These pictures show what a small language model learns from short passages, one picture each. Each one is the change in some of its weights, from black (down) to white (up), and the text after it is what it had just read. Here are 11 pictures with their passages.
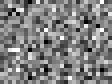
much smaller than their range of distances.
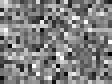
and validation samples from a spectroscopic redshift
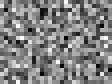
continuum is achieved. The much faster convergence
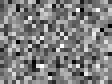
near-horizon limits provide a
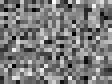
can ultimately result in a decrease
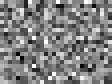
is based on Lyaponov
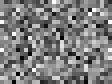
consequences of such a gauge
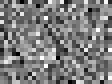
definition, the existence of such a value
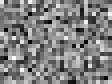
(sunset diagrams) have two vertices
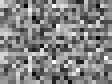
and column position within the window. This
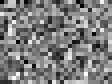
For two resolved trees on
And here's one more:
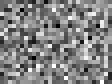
Unfortunately, the lack of
